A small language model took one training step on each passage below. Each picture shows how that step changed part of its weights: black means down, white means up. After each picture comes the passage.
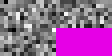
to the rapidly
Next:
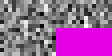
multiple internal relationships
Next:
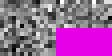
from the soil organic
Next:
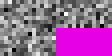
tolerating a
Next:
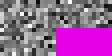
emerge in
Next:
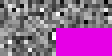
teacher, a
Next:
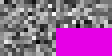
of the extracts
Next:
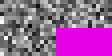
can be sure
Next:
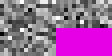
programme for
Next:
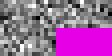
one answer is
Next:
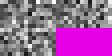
following software:
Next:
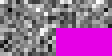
compared to open
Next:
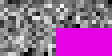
with the help of
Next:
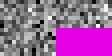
missed during
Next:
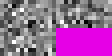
of data;
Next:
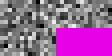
her term.
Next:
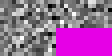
only secondary analysis of
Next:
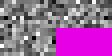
study subject suffering
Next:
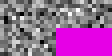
Sensors will
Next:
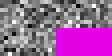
In terms of
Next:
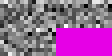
demand, grid
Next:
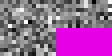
the persona of
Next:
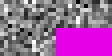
We have achieved
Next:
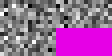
Centre, 12
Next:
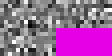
of methodology
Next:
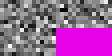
the study evaluated
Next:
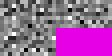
effects thereof,
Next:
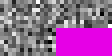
as anime,
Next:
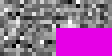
The words and terms
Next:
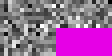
plugging unit
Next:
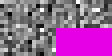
attention networks. The
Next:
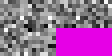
after harvest of
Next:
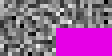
and the variety,
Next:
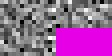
years, and had
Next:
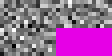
to identify and establish
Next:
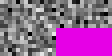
functions, depending
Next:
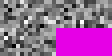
for development and
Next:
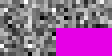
courses for
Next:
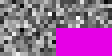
four values that are
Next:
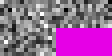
demonstrated the value
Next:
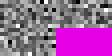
drystone or
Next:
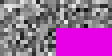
powder treatment
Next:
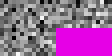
end tabs
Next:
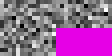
and the governance or
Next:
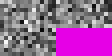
define the distance
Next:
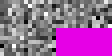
a fair
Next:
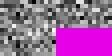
population size on the
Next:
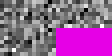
session types.
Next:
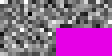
systems. To
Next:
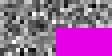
of speech.
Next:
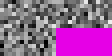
the risks.
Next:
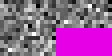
proposes using a
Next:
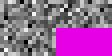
data curation,
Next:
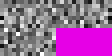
against cell count was
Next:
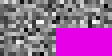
cooperative work
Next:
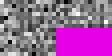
radius of
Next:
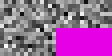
populations infected
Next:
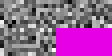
the blockchain
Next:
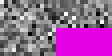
is a factor to
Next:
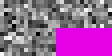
M.S student
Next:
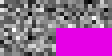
performance on the basis
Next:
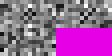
modifying the
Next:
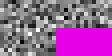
the respondent for
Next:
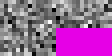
no competing
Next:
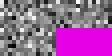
This is possible for
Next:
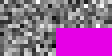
three additional plastic
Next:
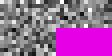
the entire ideology
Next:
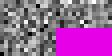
to define specific
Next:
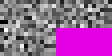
not grow or
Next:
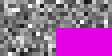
model of Public
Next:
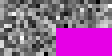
in the EC
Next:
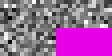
We remove participants
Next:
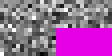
student identity.
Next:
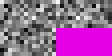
is as effective as
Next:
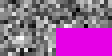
the speed of
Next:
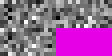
based on various factors
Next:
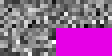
was carried out to
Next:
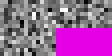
by mineral
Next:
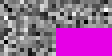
I take these,
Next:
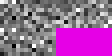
health benefits, and
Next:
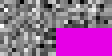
exponential function
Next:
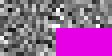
demonstrates the
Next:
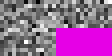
An unchangeable
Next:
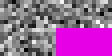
the practical
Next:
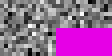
immune system
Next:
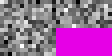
among stakeholders that are
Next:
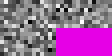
from geometric
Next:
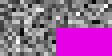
workers at one
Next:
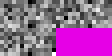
out on an
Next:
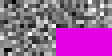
the possibility of
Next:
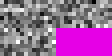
from universities
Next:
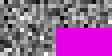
sheet is
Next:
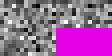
that if US
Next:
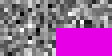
of permanent
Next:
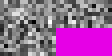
some broadening of
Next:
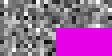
bioactive glass
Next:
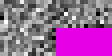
believed to be
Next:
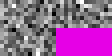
dam which causes
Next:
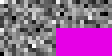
activities, and in
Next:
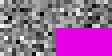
In Rom
